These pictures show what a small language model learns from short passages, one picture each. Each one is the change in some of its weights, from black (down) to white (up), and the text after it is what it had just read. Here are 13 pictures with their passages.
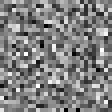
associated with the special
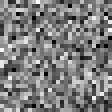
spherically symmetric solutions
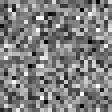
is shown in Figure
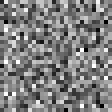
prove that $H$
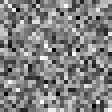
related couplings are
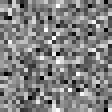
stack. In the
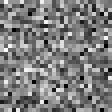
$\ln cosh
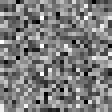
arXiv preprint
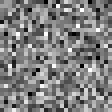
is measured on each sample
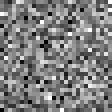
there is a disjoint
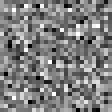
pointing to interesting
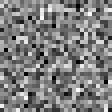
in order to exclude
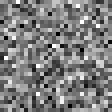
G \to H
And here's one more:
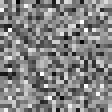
state-space models.
